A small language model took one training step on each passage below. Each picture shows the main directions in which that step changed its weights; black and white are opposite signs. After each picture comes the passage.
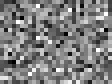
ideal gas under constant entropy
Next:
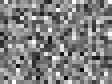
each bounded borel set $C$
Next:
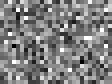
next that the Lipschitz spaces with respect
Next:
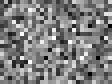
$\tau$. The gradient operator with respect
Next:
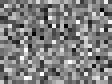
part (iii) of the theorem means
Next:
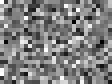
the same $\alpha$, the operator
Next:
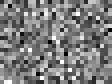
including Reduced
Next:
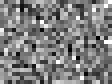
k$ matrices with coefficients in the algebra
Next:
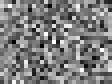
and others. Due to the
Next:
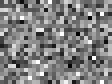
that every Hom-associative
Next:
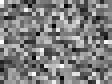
take a general twistor line
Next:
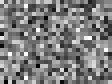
the $L^2$ orthogonal decomposition
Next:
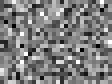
which we call Young-De
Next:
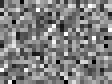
by $N_s$, with,
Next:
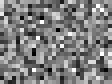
integral to infinite series given in
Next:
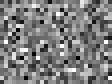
$(x,y)$ is called
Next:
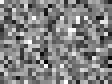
brevity, we consider the
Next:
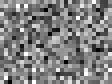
discuss invariant manifolds over valued fields
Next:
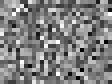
to show that $W$ is a
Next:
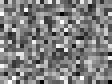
a more general result, implying in
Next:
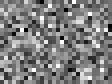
\ \left|\ \ {\mathcal
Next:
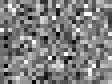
expansion is concerned, we may
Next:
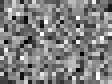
this 2D case, we take as
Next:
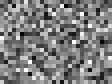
led to variational integrators
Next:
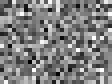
facts about moment
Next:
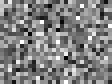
orientation in the liquid
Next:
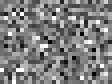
each $p>n$ we use
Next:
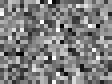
a result is essentially wrong in
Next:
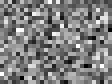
smooth positive function $ E$ one has
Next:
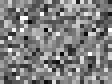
that the space is {\em boundedly
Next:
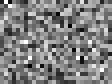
effectively on $\C^3$.
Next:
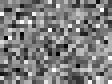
Each property is a linear combination
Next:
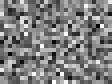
and then complete the surface as above.
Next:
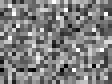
all $F$ inverting the
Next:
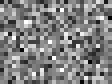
projection is $\QG := I -
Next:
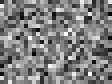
\right. \] models the composition of
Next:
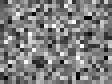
the relation \ref{eq10}
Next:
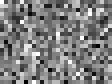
--- presumably well known
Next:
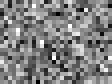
from the recursive definition of
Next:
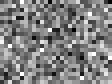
a rigid material
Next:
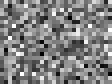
We must show that that dimension is equal
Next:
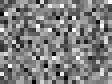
with asymptotic compression arbitrarily close
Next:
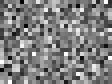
is the reversed wedge
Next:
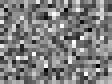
functions can be used for larger values
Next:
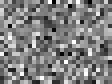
is a symmetric couple of
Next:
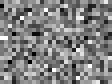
the eigenvalues of this map are 1.
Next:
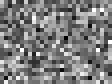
2. It is retrieved
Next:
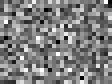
is the completion of the
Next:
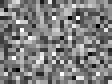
It is easy to see that for
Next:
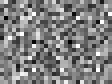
\end{equation} where
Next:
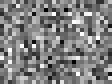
\ \ =\underset{L\in
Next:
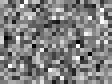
s \end{align} is still
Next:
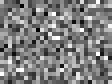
there is no much cancellation
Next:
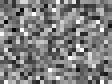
a coaction \begin{equation}
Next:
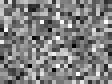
a semigroup $S$,
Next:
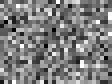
when $t>s$. Thus,
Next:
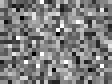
so that even ${\overline B}_1
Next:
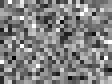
effect on Betti curves
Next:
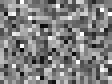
N$ of coincident points we
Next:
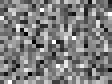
case, i.e., $\sigma
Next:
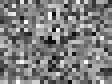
diagrams compared to
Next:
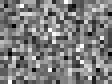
{\mathcal S}({\mathbb
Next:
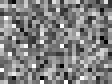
the sharpness part easily follows from
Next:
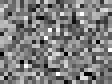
of unity. The the group
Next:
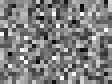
is discussed. The physical
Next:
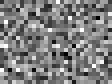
derivation-related and characteristic class
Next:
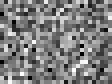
that $\delta_t^\alpha
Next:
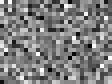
rotation and inversion of
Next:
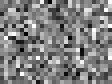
is that it is easy to prove that
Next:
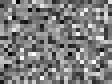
*B. Integrated
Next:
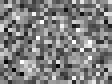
$\tau \mathcal{M}
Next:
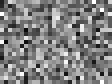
under intertwining operators (see Lemma
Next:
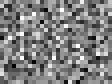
\end{equation*} Using the bound
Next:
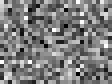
the theory of quantization of
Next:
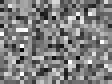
= \alpha_i$, respectively,
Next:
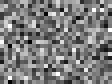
experiment $A_T$
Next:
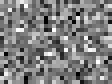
does not contain any monotone sequential
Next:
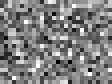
In this subsection we will
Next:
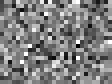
to seek out connections with classical
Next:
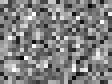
\end{align*} where
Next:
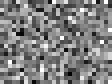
sequence is exact \[ 0\rightarrow
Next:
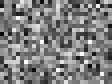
foliation are all
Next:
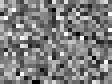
which implies that for these dimensions,
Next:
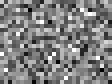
let $\Gamma_g :=
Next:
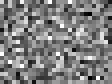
we have the relation $$ (\mathcal
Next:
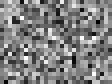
in a and a is substitutable
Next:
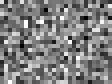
below, we shall just highlight
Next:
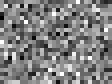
of a category $\SWc$.
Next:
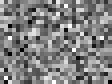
the trivial $R$-module
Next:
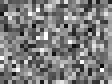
consider infinite horizon optimal control problems with
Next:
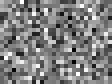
of PDRPEs
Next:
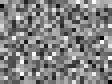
We now turn to the converse
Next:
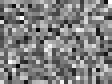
is a standard mollifier on
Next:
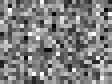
3.3 together with Lemma
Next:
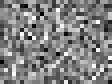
in another facet. If
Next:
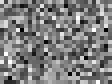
$\kappa=\omega$, we simply call
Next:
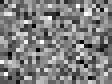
form degree by the orbit dimension
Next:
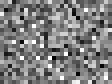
commutative diagram: $$\CD
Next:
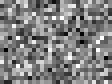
\, , \qquad \forall h
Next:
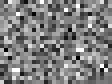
\begin{equation*} \Big (
